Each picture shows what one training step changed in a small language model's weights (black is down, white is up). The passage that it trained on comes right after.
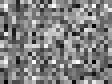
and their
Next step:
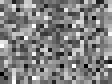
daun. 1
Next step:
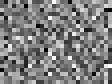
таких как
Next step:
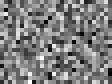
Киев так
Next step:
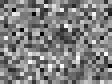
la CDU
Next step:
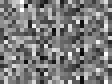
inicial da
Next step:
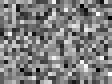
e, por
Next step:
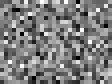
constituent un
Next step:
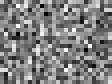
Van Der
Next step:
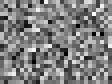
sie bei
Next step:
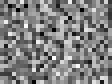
desde el
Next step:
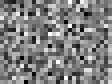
réduction de
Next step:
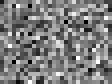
ruhiyat va
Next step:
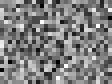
o desenvolvimento
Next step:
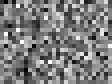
bilan olib
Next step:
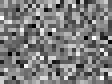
fue cuando
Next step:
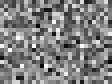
yang tepat
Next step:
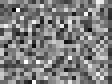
Poland for
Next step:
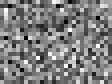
и основа
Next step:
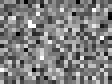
Breite und
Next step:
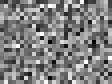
method is
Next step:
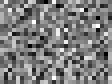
Já os
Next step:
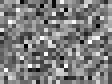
eficiência do
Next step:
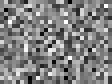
процесу до
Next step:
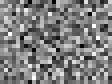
ini tetap
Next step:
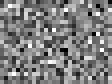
is better
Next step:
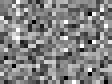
la obtención
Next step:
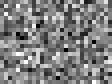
dalam organisasi
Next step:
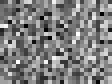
tili va
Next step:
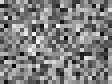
la gestion
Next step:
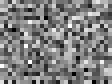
créant en
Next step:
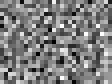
I vilken
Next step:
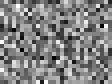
mg/ g
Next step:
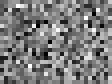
tillari bilan
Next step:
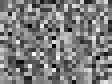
de alto
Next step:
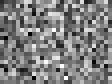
nicht in die
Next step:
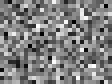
sem lenne
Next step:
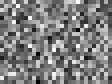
masa yang
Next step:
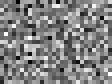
dat geen
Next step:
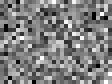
estudiar la
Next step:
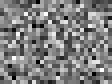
bilishi; -
